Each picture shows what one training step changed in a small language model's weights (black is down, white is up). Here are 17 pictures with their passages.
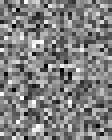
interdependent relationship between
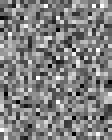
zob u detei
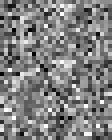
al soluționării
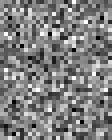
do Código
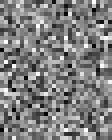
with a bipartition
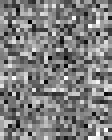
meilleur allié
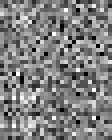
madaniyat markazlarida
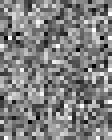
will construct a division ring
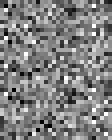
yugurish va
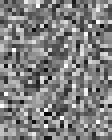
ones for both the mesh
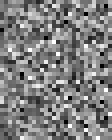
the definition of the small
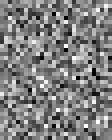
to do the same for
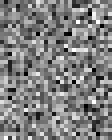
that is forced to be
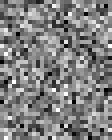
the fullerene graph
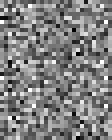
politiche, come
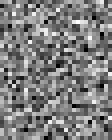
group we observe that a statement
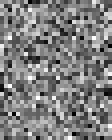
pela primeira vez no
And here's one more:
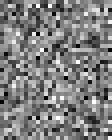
set to be the feasible set
